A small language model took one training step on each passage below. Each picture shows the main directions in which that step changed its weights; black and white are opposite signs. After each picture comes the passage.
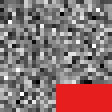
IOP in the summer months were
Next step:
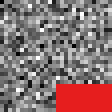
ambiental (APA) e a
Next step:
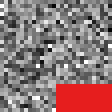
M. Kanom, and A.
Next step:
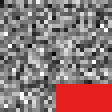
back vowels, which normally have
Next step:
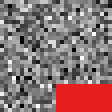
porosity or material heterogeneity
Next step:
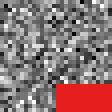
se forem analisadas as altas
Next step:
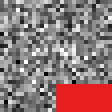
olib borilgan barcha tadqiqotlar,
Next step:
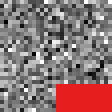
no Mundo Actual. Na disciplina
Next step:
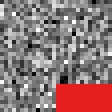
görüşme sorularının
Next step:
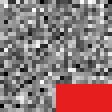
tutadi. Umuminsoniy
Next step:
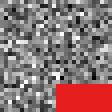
airborne and satellite
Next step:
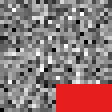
accumulating evidence supporting its
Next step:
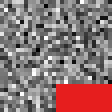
method is useful even if 0.5 mg
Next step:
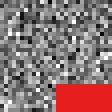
content in the spiral curriculum is
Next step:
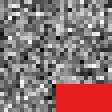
saranno richiesti.
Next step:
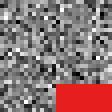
inhaled aerosol.
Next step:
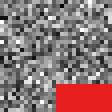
Brown methodology. Detailed
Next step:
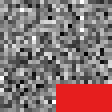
определяя свои способности к
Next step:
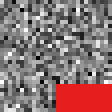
unidades alveolares instáveis,
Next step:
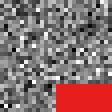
2018. This work is supported in part by
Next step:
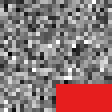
to derive designs informed by
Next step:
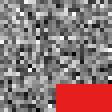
The process of searching for a cell and
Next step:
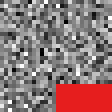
increase in concentration of gum. To
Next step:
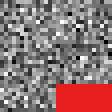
стенах художественного
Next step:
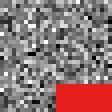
dispõe sobre a nomeação
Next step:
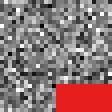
latencies, with correlation coefficients
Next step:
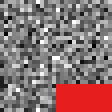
dématérialiser les
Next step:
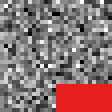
Inhaltsanalyse Alle
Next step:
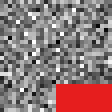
used to connect with one another.
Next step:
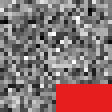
da norma penal, uma vez que
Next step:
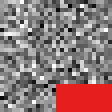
management before the date is set, the role
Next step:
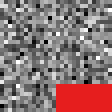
болаларни тарбиялашда
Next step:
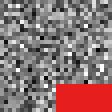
в связи с чем
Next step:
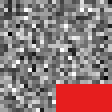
dem, was fehlt,
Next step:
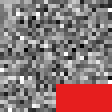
This document summarizes the feedback from the project
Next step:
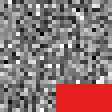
muy joven también ha
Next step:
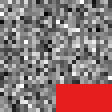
the safety of two antivirals,
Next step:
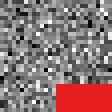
their very essence". It is known that
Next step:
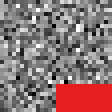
via online channels. The study uses
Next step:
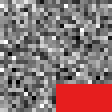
by labor legislation play a key role in
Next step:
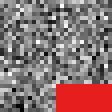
pula berbagai alat
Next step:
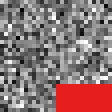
o conteúdo de Lógica de forma
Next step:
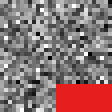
Max Weber Stiftung –
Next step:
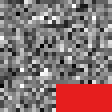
sus pretensiones fueron más
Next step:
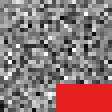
attention that this article has received. You
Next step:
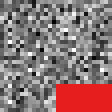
savage man to a civilized,
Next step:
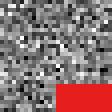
me'yoriy manbalar
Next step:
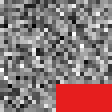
keltirilgan. Tilshunos
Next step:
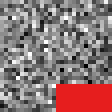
share their experiences, by entering your
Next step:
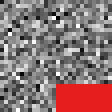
Briganti F, Sorotos
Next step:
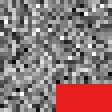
green technologies, improving the regulatory
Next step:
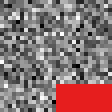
semiconductor industry highlights the
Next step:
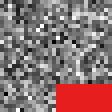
a set of events and initiatives to help with
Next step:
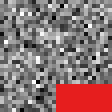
respondem por 53,54% dos
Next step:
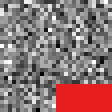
– апроксимуючий
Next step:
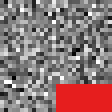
colectivos escolares; los
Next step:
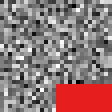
komputer untuk menggabungkan
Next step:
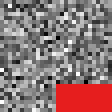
thyroid nodules. The
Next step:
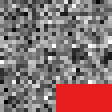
explicit, the model can be tested by
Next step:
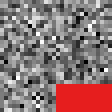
полномочиям органов
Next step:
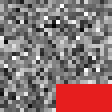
applied to data from a repeated survey the
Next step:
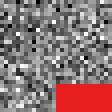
moslamalarini yo‘q qilish,
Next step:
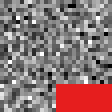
ranked constraint), but violations
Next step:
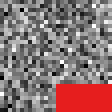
however, added dropwise in the form
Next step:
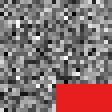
the price. - Lack of suitable
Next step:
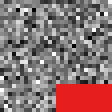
predictive forward model is 1 625
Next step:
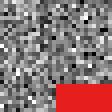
the world science in modern conditions is closely
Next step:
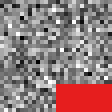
Жителями украинских
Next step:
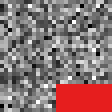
1.76 m / s. The global
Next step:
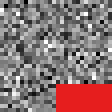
of glacial masses seems to
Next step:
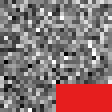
changed the meaning of the text.
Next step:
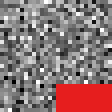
yo‘nalishdagi davlat maqsadli
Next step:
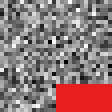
martial law, socio-economic and
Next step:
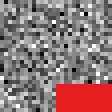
la cerere; - implementarea de
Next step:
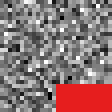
indiretamente ligadas ao trabalho.
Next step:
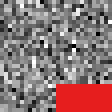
la “izquierda”, en fin
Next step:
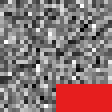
dosagem de CA-125,
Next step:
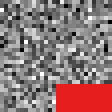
essuyant sa joue ; la
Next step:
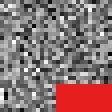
pengukuran memenuhi
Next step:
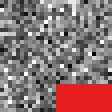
it can be argued that the
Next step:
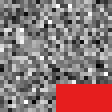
thus, it can help them in gaining
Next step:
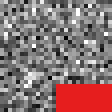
Año: 2011 Validación con
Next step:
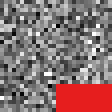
vizitelor și excursiilor
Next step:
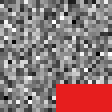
approximation opens the possibility for development
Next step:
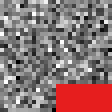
bog'liq holda talqin
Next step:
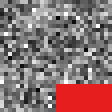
o'qituvchi tomonidan puxta
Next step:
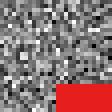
The use of ToF is associated with a
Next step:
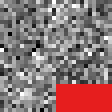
Został biskupem
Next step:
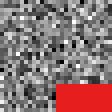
of conservatism initially with the
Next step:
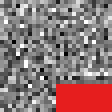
[12]. Во многом
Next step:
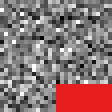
áreas. Todas estas
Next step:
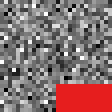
capital: an opportunity to consolidate
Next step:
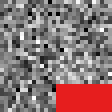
un riutilizzo degli
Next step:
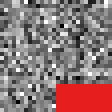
[12] applies score and accuracy
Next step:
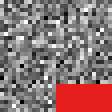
cactus, olive stone/
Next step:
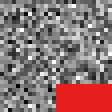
ideas, or phenomena that comprise the
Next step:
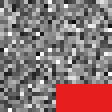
in which g is acceleration due to
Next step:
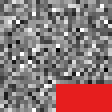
к детоксикации
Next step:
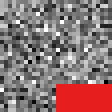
at OGS (Fig. 2).
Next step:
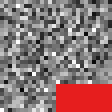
level * denotes rejection of the
